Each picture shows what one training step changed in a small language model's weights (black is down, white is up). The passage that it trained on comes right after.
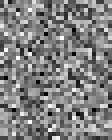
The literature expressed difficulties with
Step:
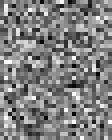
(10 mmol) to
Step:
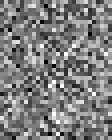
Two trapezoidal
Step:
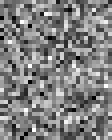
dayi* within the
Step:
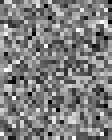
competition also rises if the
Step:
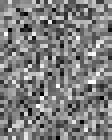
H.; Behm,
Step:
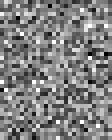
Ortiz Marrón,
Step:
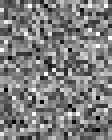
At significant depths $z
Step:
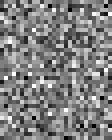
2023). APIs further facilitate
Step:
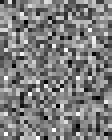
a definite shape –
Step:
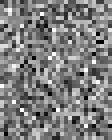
wide range of projective
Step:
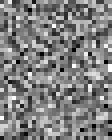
per the job requirements.
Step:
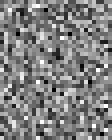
marketing purposes and therefore they will
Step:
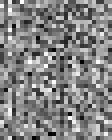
access to the software as easy
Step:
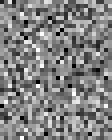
a candidate for application in
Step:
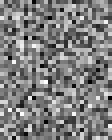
and ability to make adjustments
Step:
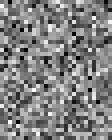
Galois fields,
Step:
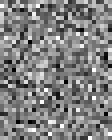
must. It is an essential
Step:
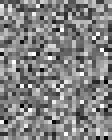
rather than relying on seasonal
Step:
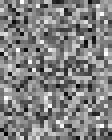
disadvantages of
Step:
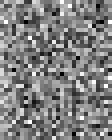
with the management context). An
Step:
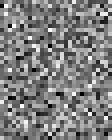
PT Pertamina
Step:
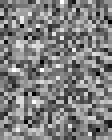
and Hospital, Patna,
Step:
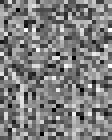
research papers has been examined and
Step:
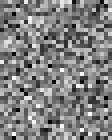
banks for experiment. The results
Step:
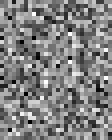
to limited digital literacy,
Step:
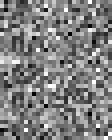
des codes publicitaires
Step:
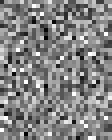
my boundaries in the future."
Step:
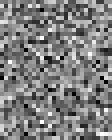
minimum reactive power generation.
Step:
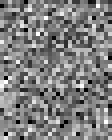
is an intermediary
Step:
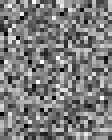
SVM model is
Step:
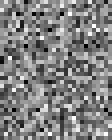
Toughness Fig.6
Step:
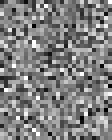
in who is responsible for
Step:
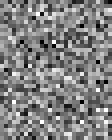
reveal that, among the total
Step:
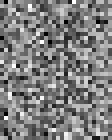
coordinated Enderby Land
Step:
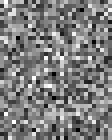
garbage thrown
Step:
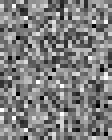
Market information Market information
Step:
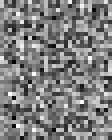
and financial support from the
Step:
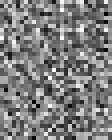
These sets – termed level
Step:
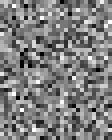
the field of sentiment
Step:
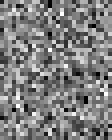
Teaching Programme Regarding
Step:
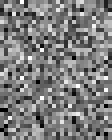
effect of Gln supplementation
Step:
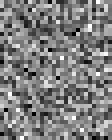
combinations such as East African
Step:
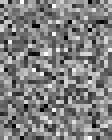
cradle to the
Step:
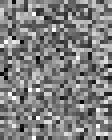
to analyze the opinions of
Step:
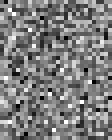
negatively impacted the quality of
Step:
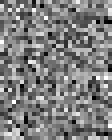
will given high score, even
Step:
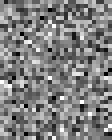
income for the local community
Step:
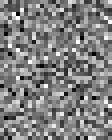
done, you have established a
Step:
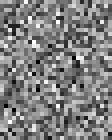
in this study. It also
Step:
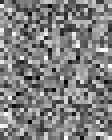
flow issues; direct financing
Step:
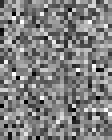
THE YEAR ENDED
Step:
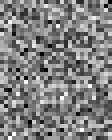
the hydraulic
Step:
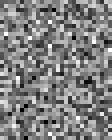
DISCUSSION According to the findings
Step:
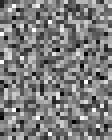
Introduction I read this news
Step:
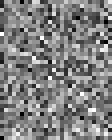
Work Package 4
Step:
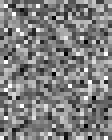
let's understand the chain by
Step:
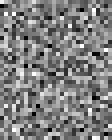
and their ability to shield
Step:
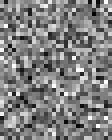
can significantly reduce water demand while
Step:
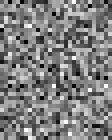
Name 2. Age
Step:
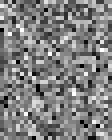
development of high-performance
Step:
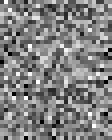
should be introduced. -
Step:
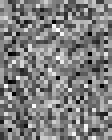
every aspect of our lives.
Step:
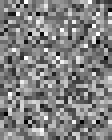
G. Araniti,
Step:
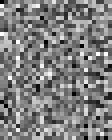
examples of the technologies that may
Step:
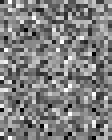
by reclassifying the
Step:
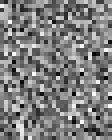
their parameters and the values of
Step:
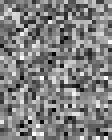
ability and availability of relevant
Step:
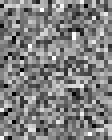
significance. **A)**
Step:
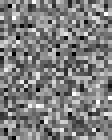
diseases. Keywords:
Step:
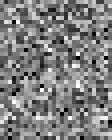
than 5% critical value in
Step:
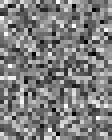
high-density and
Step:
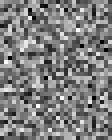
On arrival to the operation
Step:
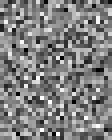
a Hanseatic
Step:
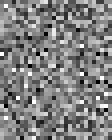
defines the efficacy of an
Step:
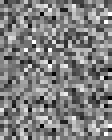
Technology Research and Development*,
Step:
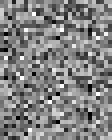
to reach his mother. When
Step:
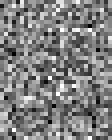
Learn to learn an
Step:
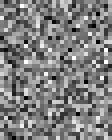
een voorsnog
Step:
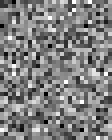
biomes based on both climate
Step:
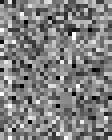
a continuous strength profile along a
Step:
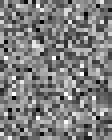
of composite laminate is
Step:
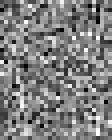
measures (Dolega and
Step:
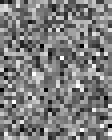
lies in the middle of these
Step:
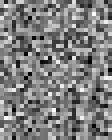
sustainable city planning policies to
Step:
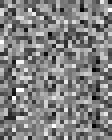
will also have to be
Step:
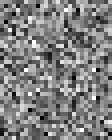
in Mali. Figure
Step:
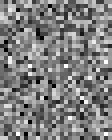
quality of the deliberative process
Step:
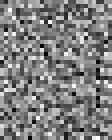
updated to match emerging needs during
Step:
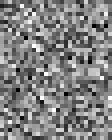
for more attention especially in
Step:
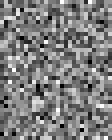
risk of food contamination by
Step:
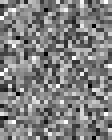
number companies in this field have
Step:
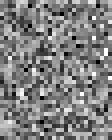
interior ocean than at
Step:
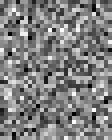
+ 100% fertilizer
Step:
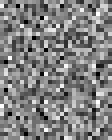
desirable changes in the
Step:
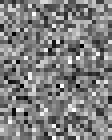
between the two cases. Through
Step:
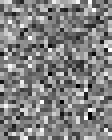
m/sec. The configuration
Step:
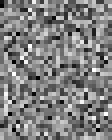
96 hours. The various
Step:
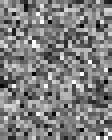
in many ways, from the
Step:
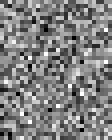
first was collected in 2015 as
